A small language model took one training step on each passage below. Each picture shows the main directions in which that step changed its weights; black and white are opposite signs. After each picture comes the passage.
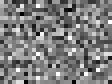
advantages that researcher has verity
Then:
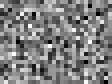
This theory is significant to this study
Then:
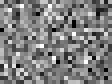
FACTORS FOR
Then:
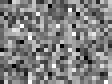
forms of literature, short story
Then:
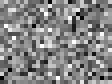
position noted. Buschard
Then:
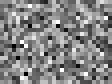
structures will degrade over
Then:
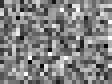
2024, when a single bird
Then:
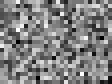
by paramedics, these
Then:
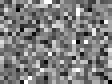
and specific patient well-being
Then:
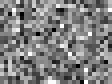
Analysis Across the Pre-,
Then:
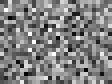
do not want to go to
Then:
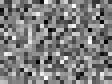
main language of communication in everyday
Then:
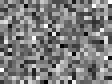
of time and gets rid
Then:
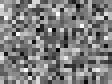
all tested solid culture media.
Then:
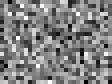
questions in this field, such
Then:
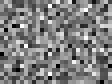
capacity and adaptability of
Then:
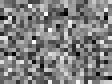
possible to ignore energy and
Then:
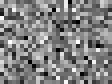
reinforcement. No difference
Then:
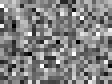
(1E to 4E and
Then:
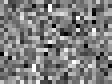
providers and users of innovative
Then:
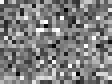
Erik Hjerde
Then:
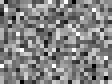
to critical services and other applications
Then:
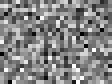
and superresolution methodologies are
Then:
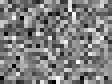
decay. Numerous
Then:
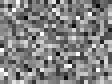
gained importance. The concept of
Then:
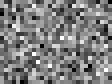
basis for the development of future
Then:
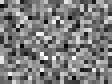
the robot’s
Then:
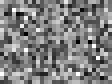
factors hindering MU -
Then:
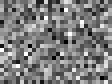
this study, total 1735 school
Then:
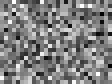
and sleep duration in
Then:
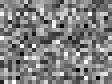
This prospective study was conducted
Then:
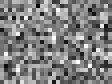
practicality, effectiveness, and
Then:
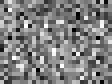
this method would not be suitable for
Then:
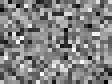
coarse aggregate in
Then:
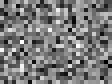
Preparation of complexes:
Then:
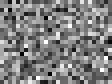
baseline was compared with 3 and
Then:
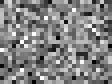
for educators in higher education institutions
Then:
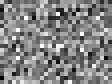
[15]. On the other
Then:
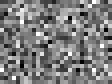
the fellow inmate
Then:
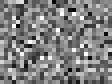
(supervised by
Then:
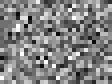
packed inside a regular
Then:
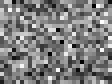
but inequalities have also
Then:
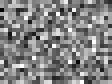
in Chile and Spain].
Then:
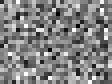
the best possible theory on the transfer
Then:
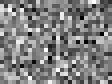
failure there average pH is
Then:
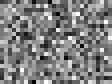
also trigger anticipated
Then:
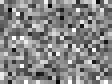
evaluate the effects of boosting
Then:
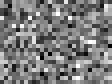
use of health literacy skills by
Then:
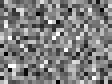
children. Academic skills and
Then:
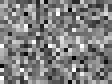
address the research problem [25].
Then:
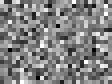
end of the paragraph
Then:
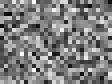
between „low“ or
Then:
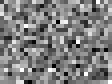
and affect other mechanical properties,
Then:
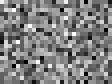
case two, showing encapsulated
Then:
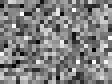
of colonies and determination
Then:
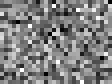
to Overtone's concept
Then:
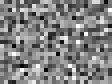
it is concluded that effective use
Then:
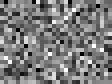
pathogenesis, diagnosis
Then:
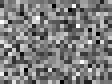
reproducible within $\pm
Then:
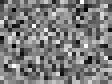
reveals that Virechana
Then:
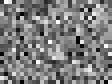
as the evaluation of effects.
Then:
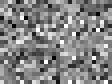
section discusses the SEE
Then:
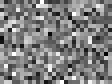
use of these microsystems
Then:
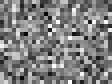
and Social Studies, which
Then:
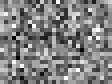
not neutral, it
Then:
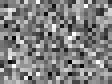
1. Warm-water
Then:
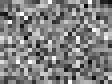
can influence the propagation
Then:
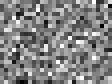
with kids who share my
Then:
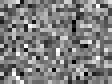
indicated that community policing programs
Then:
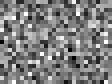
organisms to toxicants
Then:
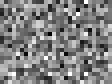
performance, enabling companies to
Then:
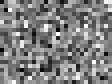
this study, a significant relationship
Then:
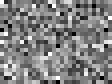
by [the UKRI's
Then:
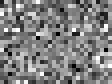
release, where high availability and
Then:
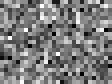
distribution of the Peclet number
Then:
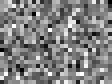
of paronyms confirm
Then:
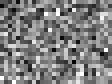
of laterally loaded piles
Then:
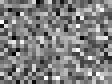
tasks. Instruction that
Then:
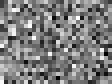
urinary antigen.
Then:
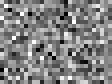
cohesive elements are with
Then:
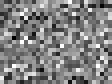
have a maximum duration of five
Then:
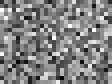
soil and in the amount of
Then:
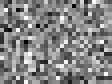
family (Bates et al.,
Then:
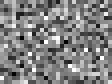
the age of six to a much
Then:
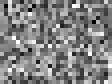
groups, but only six of them
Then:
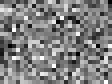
infiltrative growth to the
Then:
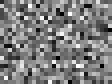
masculinities has
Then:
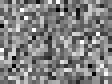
residents is essential. To
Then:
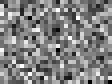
spinal cord compression.
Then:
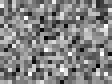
DNA fragmentation,
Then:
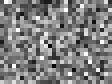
as compared to IF and
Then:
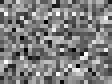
To cite this article:
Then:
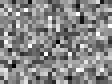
rays just as trees were
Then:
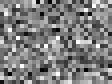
in children with rickets can
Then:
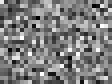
the only suitable variety for this
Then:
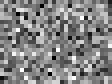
be the current value. Further,
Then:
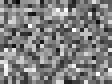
majority of the soil borne
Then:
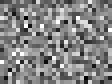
been the decisive factor for
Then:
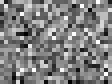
strategies to improve the quality and
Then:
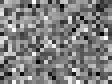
to the reference mix of
